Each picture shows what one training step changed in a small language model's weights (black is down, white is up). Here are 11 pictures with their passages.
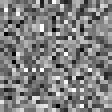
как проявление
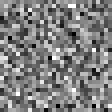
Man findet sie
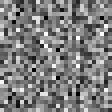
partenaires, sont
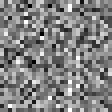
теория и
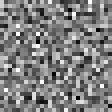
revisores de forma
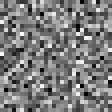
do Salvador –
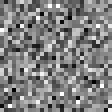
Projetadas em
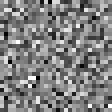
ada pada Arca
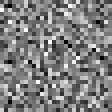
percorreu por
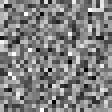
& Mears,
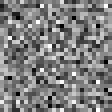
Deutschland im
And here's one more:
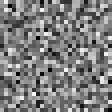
în genere, a
